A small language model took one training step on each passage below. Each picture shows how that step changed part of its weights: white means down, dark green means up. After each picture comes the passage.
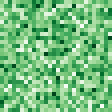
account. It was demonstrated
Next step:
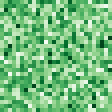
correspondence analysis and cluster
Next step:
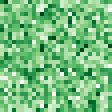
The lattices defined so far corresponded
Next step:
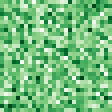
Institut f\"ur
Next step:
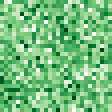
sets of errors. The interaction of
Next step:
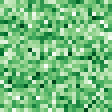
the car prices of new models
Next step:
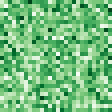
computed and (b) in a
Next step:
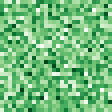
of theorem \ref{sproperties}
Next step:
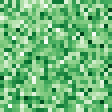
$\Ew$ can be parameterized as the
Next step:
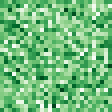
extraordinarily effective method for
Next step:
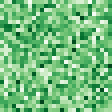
sequential models for SR,
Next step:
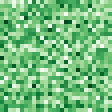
of the detected clumps are
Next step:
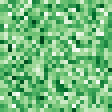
g$ and $\check\bold
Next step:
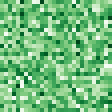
overestimates the envelope
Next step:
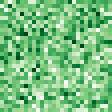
of increasing complexity,\\
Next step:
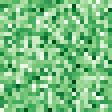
short periods and a relatively
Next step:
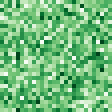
$\varphi_\ell$ will be chosen
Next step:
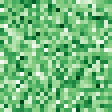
one $N_1$ factor. If they
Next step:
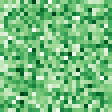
update of the corner node
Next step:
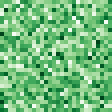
can cover $\widehat{Q}$. As a
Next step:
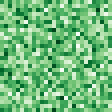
is adopted as the loss function.
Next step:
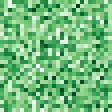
are functions to be determined. Using the
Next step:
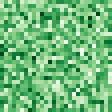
are achieved through the expansion
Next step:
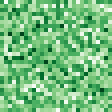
Both codes fail to
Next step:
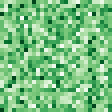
In view of a further
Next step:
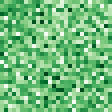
with its orthogonal geodesic
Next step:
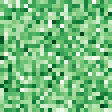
as well as using a static convergent
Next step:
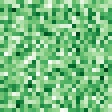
{\it when } $N\to
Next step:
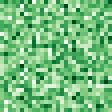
the ground state of noninteracting
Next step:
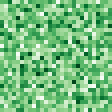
parameters are not covered in the
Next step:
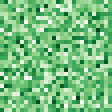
that the general method of Najim
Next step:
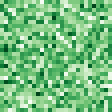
E2 form factor. The average energy
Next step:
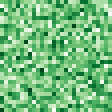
the function $$\sigma : \Lambda
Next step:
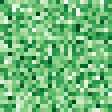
The residues on their positions
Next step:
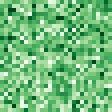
$f$ is not $\onetoone$,
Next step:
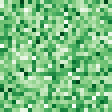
separately for electron and
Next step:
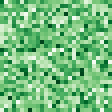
and Bessel equation of high order was
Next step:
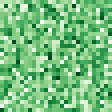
definite fixed point $P_{\infty}$.
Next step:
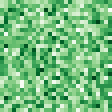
20º (as compared to the
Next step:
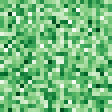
functional $R_{U(1)}
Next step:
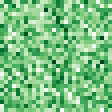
Setsompop, K.,
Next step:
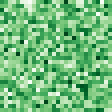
\emph{Phys. Rev.}
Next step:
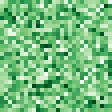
calculations. It interferes in the
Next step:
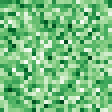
Bernstein function. Conversely,
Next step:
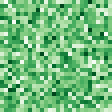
(limitedly) applicable.
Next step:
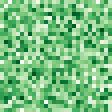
This approach finds a local minimum for a
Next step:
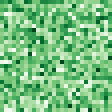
radicand, and we use the
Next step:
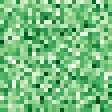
if $\cM$ is regular. In
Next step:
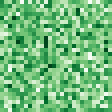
result using Intel's private
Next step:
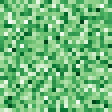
q = \aT$ cannot
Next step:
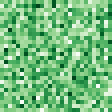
this probability is positive on account of
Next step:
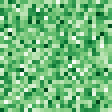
of $USp(2N)$ are
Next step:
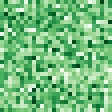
to a projection effect correction of
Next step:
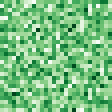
$ has a principal symbol
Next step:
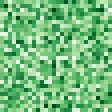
effective ways to deal with this
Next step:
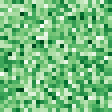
Stockholm and got
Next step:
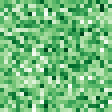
quadratic extension of ${\bf
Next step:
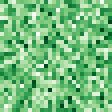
highly tunable attractive
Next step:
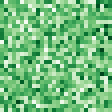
with $1$. Despite many
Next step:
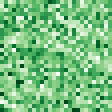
$\mathcal{F}_{\omega}$ is
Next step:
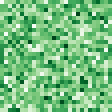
(D)$ is the direct product of
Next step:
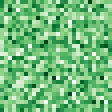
associated to the two Dirac
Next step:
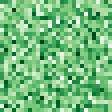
the high frequency components are more
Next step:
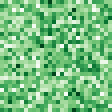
repeated cycles performed
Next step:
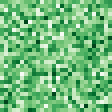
introduced, the agreement with
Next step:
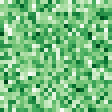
have also been used. The DeSCI
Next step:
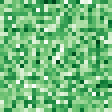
easy to deduce from
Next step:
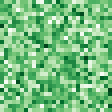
2, etc. up to Type
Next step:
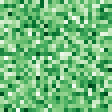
image has only one label, object
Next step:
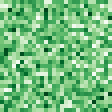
Interestingly, the
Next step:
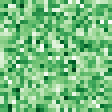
The possibility d) leads to the following
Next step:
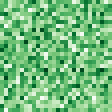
disk different from zero if equality holds for
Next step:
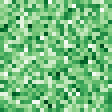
$L^a-$norm, If
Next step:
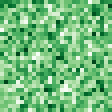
it was initially given. Bayesian
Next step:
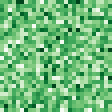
total mass is equal to the work
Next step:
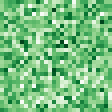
networks analysed, we report the
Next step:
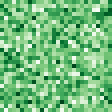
Izmir, TR 5.
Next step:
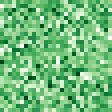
R(\lambda) B(x).
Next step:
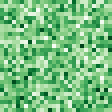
uniaxial materials with a
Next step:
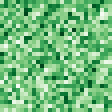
image dans $M/G$
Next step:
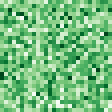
algorithm over $SU(2)$
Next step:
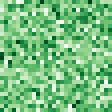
annual production values were taken from
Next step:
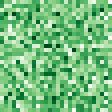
suitable test oracle. We
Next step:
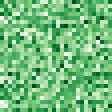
full amplitude to formally satisfy
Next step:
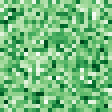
technical mechanisms for
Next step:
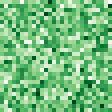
qutrit. Alternatively, the
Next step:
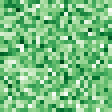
three ways: 1. The current
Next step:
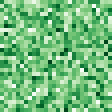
we discuss the asymptotic
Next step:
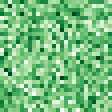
Parts of these investigations
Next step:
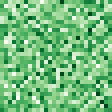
64 jackknife
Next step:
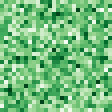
and Perles \cite{Sh},
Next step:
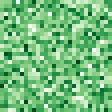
and packing dimensions of the image
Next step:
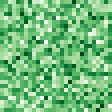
In the remaining part of this section we will
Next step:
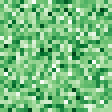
fine-tuning tasks from
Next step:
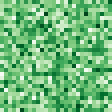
the public goods in
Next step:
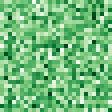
the "green" bin
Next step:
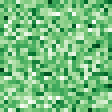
derivatives. The vertical line
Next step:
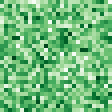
so well-known, we sum up
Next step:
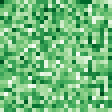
a compact, connected and locally
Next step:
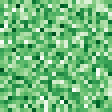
and $\xi_{\cdot}\left(
